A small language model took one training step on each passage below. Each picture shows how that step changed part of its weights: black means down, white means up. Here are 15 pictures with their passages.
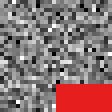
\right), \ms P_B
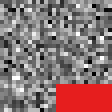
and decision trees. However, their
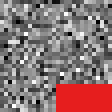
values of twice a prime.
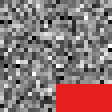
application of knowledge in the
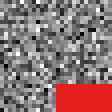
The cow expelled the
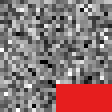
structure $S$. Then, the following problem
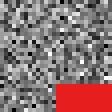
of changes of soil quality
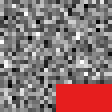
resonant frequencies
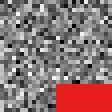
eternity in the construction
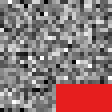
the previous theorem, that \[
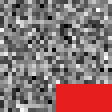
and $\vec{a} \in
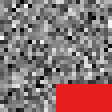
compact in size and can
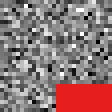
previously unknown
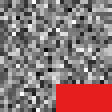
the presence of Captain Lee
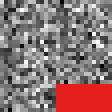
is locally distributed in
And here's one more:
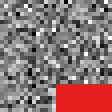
result in better economic performance
